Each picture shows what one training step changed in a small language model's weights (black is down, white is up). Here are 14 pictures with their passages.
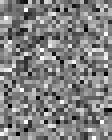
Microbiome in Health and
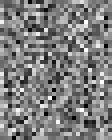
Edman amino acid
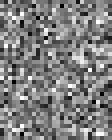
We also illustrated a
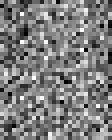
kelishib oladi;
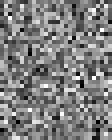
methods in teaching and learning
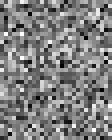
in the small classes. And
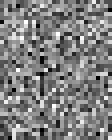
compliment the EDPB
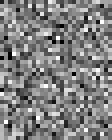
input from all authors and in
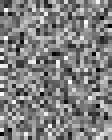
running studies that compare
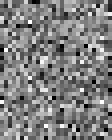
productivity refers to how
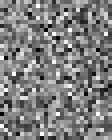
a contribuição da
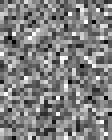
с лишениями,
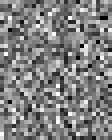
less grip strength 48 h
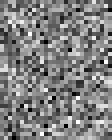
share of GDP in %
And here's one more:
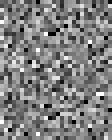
the description of the page
